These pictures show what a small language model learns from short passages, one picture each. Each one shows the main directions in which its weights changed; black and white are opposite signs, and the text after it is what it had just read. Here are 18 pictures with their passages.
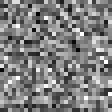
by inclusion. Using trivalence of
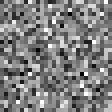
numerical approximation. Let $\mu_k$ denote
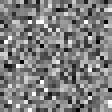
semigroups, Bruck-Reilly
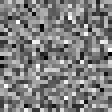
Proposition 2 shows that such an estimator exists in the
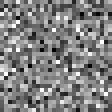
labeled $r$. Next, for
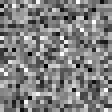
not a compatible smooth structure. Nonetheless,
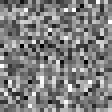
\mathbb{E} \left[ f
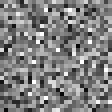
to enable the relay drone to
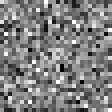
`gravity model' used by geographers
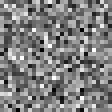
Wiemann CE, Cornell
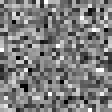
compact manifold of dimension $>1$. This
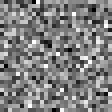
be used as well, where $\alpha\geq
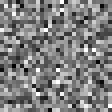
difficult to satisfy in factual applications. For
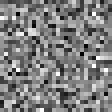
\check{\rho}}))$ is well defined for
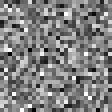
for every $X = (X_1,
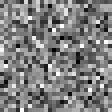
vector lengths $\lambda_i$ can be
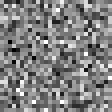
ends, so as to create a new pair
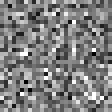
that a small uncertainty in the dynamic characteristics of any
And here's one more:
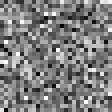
is located away from 0 and 1:
